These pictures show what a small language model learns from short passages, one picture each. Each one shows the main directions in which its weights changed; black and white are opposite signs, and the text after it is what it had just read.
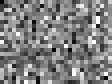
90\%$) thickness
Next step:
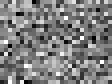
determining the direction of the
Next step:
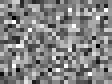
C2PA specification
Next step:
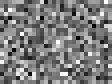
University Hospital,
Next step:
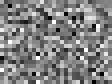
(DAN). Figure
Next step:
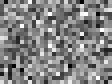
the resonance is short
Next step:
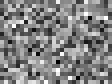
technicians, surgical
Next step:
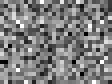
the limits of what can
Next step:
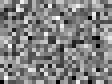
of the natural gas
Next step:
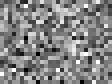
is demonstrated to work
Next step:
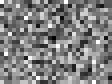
ceremonial event
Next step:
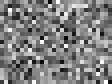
roughness introduce
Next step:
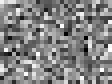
(b) Shot
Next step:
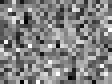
of differentiated integration among
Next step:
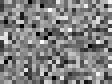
optical fibers with a
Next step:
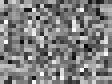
layer $X$ as
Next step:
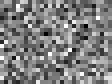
of PBMCs and
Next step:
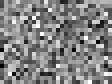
concluding article for
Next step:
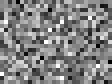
layout that has not been
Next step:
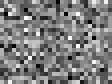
\chi(v)}$, where
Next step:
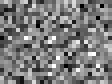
to determine more accurate
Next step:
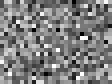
ordering $\leqslant$
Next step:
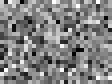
these activities the
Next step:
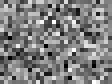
with radius to provide a
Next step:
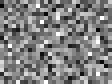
Still, one would like to
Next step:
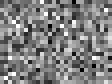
causal relationship between
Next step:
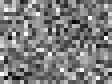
based on ranked
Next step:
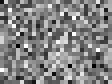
dimension are distributed in the
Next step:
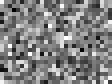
Educational System to
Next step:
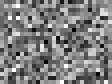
Some authors even
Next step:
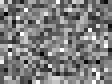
Each block is identified
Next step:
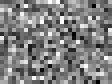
identity's dominance
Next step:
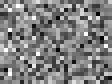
physics! This is a
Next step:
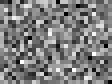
concentration of 1.5
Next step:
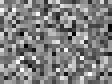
efficiently. Through further
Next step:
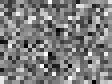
1$, the energy density in the
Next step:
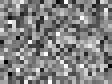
⁸ Liver
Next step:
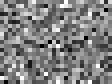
This study focused on the
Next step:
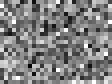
exposure to rabies
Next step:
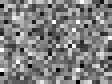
flow in the rod
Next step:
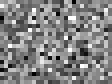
Pressure perturbations
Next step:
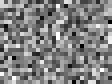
red. The solution was then
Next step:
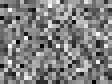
hadronic effects are under
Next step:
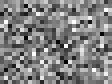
the diagnosis of
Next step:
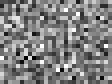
in a C $1s$
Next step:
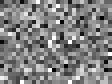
mitigate dispersion
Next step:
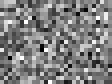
simple set of functional
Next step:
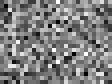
selecting open journal
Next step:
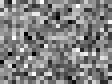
– compared to the standard,
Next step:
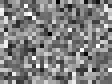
or expansions that
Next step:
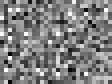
broader scenario than
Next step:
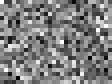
rate may {\it decline}
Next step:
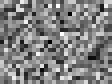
of a document. The
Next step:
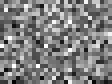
the residual module
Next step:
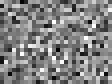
much flatter distribution with a
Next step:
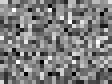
taken into account)
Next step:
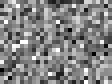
target audience of the
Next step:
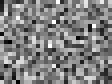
quantitative metrics
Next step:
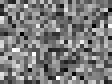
side, and then collecting
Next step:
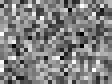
interaction pressure between them.
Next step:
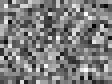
difference is the presence of
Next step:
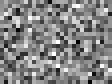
Poisson limit from the
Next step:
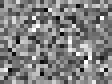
Article extends
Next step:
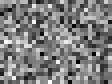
to allow reliable detection
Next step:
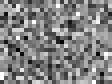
Master's programme and
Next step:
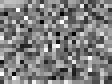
semanas, ya
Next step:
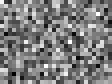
showed that there seems
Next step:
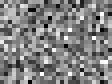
only 6 TM atoms
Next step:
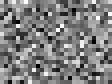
distinct spatial periodicities
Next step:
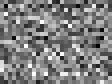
all 6 permutations,
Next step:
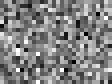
study was conducted to evaluate
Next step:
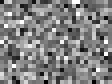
pre-processing step
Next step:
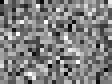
all income groups.
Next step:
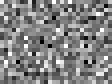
through the whole optical
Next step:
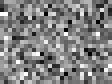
We then calculate the variance
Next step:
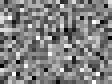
from the topography
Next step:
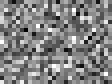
and Heliospheric
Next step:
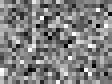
ABSTRACT | This
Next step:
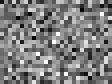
the software development implement phase
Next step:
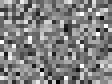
for replacing the
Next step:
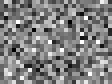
containing unknown parameters
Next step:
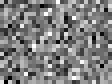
are highly potent
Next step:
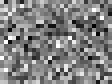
instead of using a digital
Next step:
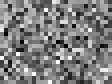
respectively. For population
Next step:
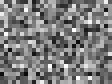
adults from the basement
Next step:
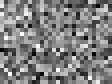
intelligent controllers
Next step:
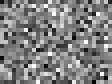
lake since colonial
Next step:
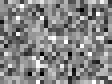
three main components: lattice
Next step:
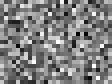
survey was conducted in
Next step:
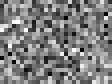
weight matrix changes only the
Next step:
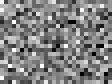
any quantum state, but in general
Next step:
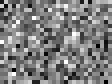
affects cluster mass estimation
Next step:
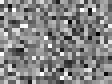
perfectly placed
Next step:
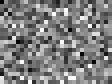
practice, this prevents
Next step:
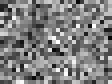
the slope $\beta
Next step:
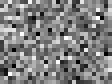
4. A new method of
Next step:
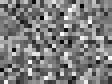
younger than two" has
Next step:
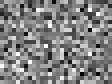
advantage of working with
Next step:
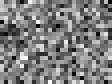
created or analyzed in
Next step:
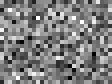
appendices provide some additional
